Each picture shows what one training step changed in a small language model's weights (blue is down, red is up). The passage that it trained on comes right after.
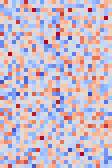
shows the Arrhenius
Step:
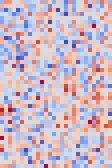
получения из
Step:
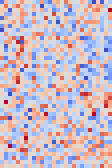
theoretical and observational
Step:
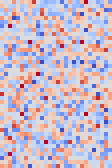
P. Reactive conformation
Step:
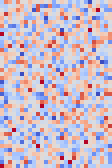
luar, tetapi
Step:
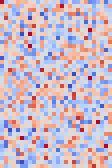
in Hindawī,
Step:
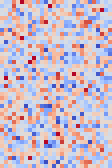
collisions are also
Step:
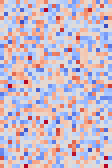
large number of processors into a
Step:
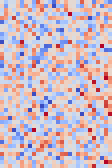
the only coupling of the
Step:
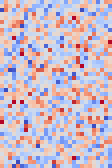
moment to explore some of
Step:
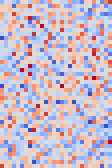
the peak position by
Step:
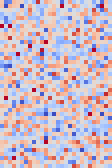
de François
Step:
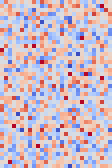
First, Israel has
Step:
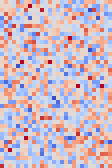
в плазме
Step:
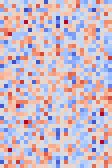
particularly good fit. The
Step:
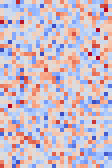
facilities and limited
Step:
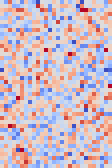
is used). Then, the
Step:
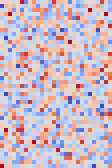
and a wider temperature
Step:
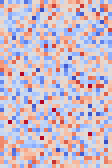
These fluctuations are subject
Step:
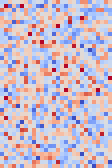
S., MOREIRA,
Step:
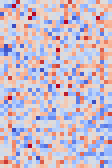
version under the rotor
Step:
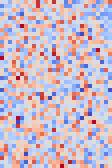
achievement motivation
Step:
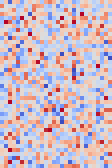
situated, ethically
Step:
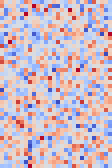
of dense cores. The
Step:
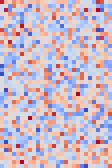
Documents A2
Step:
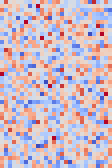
belgilab beradi.
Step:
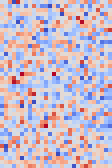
synthesizing high
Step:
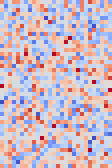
of art and created a
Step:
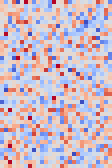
Drinking Contest,
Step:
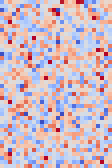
with probability \( \theta
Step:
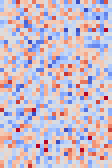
ҳажми ва
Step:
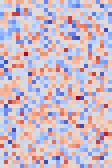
f levels by 2.7
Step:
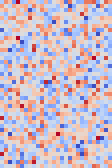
estimates without added
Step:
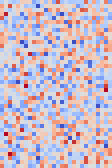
isolated orbital
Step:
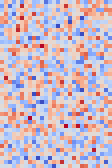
Speech of the
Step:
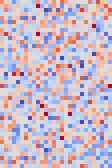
the usage of electronic
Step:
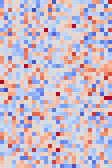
the likelihood, a
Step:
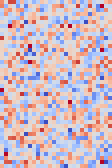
From the fits, we
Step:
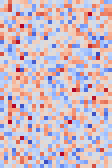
bireyler için
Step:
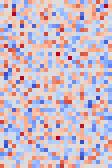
druk. - Raad
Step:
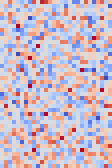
from a mere 5% reduction
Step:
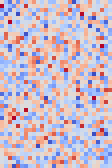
map attains a
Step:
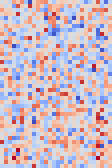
density of the observation converge
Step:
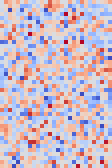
a ideações
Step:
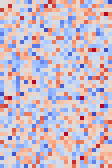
defined in Appendix
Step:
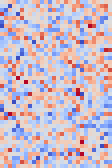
into more than two softer
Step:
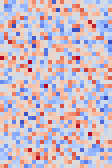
*Journal of the Ocean
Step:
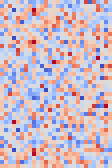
always be at risk
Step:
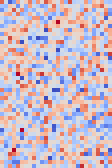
siege. The
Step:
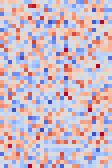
poder de decisão.
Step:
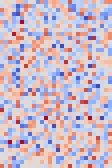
used to classify
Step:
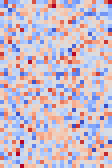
between educational levels and
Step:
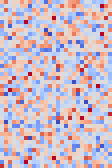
column. We fixed
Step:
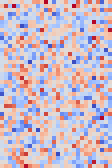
Fan X.Q.,
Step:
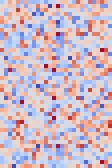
for refereeing the paper
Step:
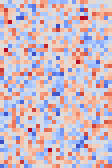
relatively warm gas of
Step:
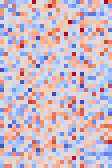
educational life of the
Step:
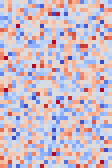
partially correct solutions
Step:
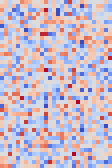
as the synthesis of
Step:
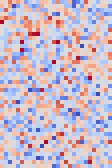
Indifference 73
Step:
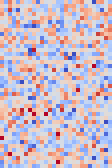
and assess their added value in
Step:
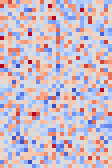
a highly prevalent
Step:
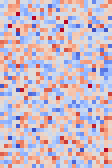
mercancía, en
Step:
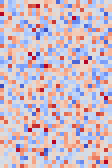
burst active only between 15
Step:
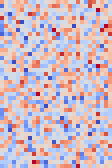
study is PSG data, and
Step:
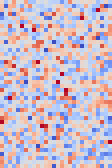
existing drugs that
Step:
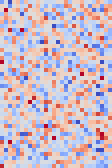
on enrolment in
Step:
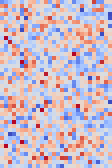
*Europe et
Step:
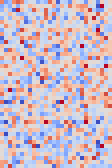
relation, one can modify
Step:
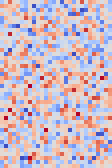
passivation (=O
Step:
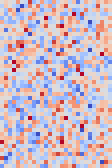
AOPP levels in our
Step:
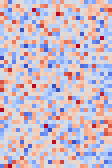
and the absence of stellar
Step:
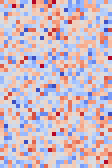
characterized by consistency,
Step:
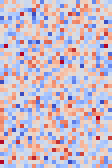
this approach by allowing users
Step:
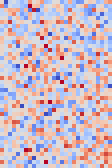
= 1$. On the other
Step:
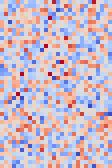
of the universe-- it
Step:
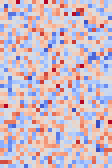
thus via replacement
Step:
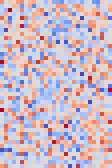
și reputația,
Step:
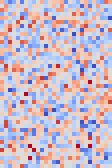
improvement in the TAC
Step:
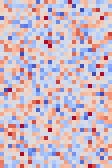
proses bisnis
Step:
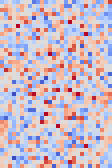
impact of invasive species
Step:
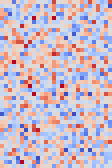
Many original
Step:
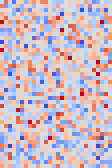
the spectral analysis as much
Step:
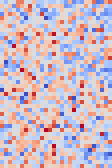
second term in the square
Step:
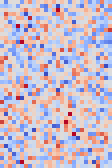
speed is sublinear.
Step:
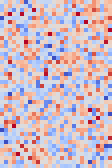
& Zaidan,
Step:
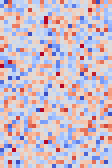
expressed as follows:
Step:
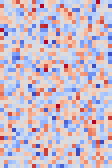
limit of the 2–, 3–
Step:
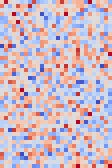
cutting tool routes
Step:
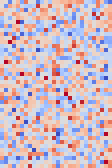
methodology to conduct this research
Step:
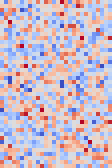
loyihalash va
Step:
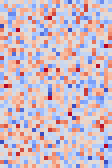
bookstore that consists
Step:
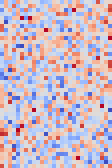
on top of each other.
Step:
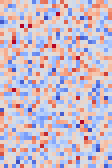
with the subset of variables
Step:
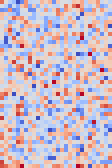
critical exponents and
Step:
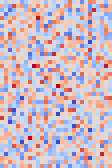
temporal changes in
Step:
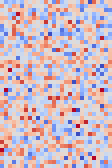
Prosedur ini belum
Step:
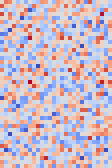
exposição solar
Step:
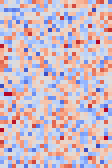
QD-FR system is in
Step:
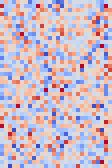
antenna diameter of
